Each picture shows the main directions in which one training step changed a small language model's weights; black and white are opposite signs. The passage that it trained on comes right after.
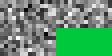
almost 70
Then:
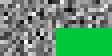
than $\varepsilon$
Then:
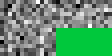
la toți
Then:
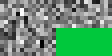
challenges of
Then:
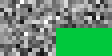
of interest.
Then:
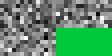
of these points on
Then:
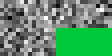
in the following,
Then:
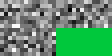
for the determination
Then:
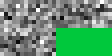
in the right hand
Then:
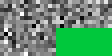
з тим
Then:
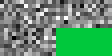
here is that fact
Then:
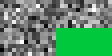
also propose
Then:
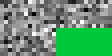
средств и
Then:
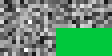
varieties of
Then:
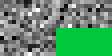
recent paper
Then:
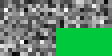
a typical
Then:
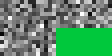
each of them to
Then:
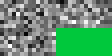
value presented in the
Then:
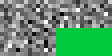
two contraction
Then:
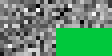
formula for the one
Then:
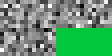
the end of this
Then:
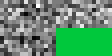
our paper,
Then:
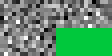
віку та
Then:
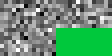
proof of Theorem
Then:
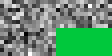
and show that there
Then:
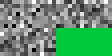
make the following
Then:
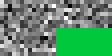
In our situation
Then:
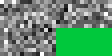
We fix some
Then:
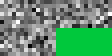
double compared to the
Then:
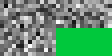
Let $R$
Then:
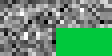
a causa da
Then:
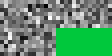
come to
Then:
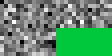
accept in any
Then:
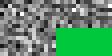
as those of
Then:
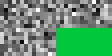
core components that
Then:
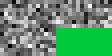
the first group of
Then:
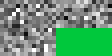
theory of the
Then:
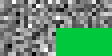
primar din
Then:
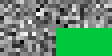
results showed that
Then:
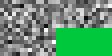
with their data.
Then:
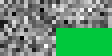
una fascia
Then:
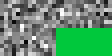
llegar a
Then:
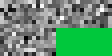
in New and
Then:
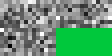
(as in
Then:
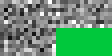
a moduli
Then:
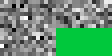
bosques de
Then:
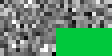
Let us consider the
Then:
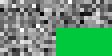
pots, and
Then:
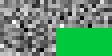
is complete.
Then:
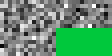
document is the
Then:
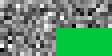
in this sample
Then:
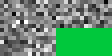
type maximal
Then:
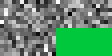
leurs domaines
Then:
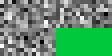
cambios en
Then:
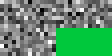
usually at standard
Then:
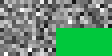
species. Due
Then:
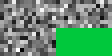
deep learning
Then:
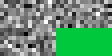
limit of the
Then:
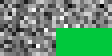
by advances
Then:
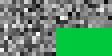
defined over a
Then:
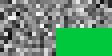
researchers to
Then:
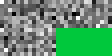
que deja a
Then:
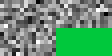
manner by
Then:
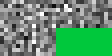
process as simple and
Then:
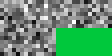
otherwise, so
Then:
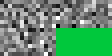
sources for the
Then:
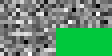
spaces are clear in
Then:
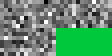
four different processing
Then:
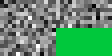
concreto se
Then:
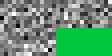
o sucesso
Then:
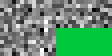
of security.
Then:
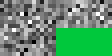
proofs. In
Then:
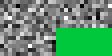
from the theory of
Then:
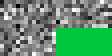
in the course
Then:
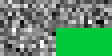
learning the ways
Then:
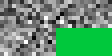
Oliver und
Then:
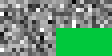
the submodule of
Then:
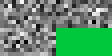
attack surface
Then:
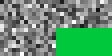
research adopts
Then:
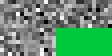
structure is checked
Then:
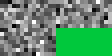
the measurements and
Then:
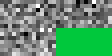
equations and by
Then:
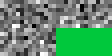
control group. The
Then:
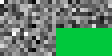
surgery of
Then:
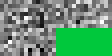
of phase
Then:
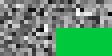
from specific parts
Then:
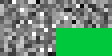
same concentration.
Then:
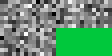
EFIE and
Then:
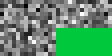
the tensor
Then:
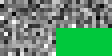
é dada
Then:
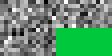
such that:*
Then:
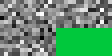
conditions hold.
